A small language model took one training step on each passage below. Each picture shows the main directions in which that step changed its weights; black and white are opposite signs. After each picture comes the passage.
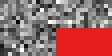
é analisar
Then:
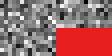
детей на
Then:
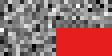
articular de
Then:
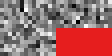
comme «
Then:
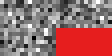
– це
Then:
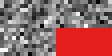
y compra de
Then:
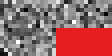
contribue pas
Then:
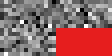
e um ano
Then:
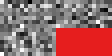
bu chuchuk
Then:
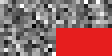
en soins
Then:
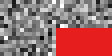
do Ensino
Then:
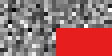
so viel
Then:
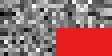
Use in
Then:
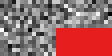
function is
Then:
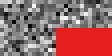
intervención y
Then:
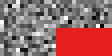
publicación del
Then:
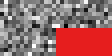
iqtisodiy samarasi
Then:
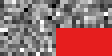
sistema de
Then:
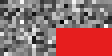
holda bu
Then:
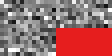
ser esta um
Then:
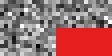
на грани
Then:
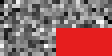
– одна
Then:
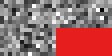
Die alte
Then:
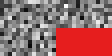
care pot
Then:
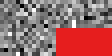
recursos en
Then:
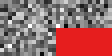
werd een
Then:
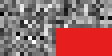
são, em
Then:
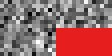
vez mais.
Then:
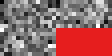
anos de
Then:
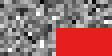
ético e
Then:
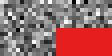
prestação de
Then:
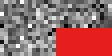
diteliti dalam
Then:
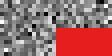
fomenta el
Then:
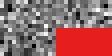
bir kredit
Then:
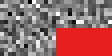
Sciences et
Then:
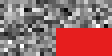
час, як
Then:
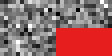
condição de
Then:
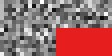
variables que
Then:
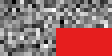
and sport,
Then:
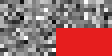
tot de
